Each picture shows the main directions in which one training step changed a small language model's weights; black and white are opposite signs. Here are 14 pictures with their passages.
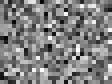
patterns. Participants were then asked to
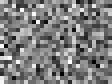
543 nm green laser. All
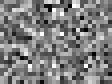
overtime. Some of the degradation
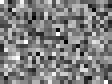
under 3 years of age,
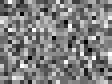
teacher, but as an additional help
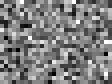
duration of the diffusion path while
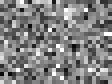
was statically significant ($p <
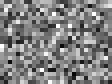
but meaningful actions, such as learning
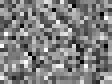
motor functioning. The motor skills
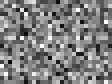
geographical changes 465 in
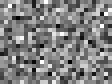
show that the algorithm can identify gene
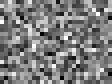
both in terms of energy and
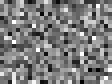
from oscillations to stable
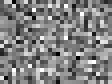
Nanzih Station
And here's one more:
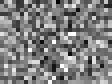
a small to moderate amount of
